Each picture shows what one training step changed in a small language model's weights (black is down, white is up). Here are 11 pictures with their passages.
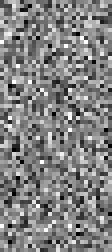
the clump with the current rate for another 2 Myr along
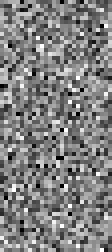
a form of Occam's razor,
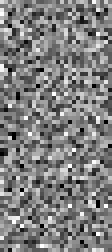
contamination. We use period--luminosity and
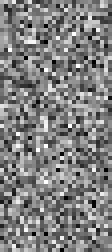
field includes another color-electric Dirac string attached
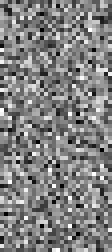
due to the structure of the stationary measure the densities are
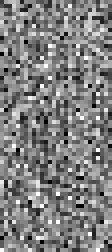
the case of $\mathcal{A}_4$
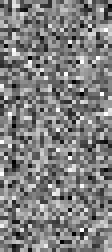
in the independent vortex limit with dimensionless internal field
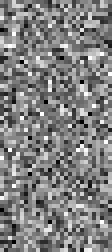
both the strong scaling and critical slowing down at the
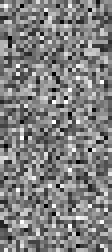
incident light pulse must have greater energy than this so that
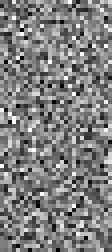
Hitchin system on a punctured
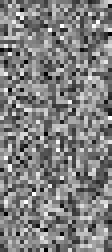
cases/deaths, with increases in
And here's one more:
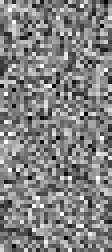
the analytical solution of a model. Among all
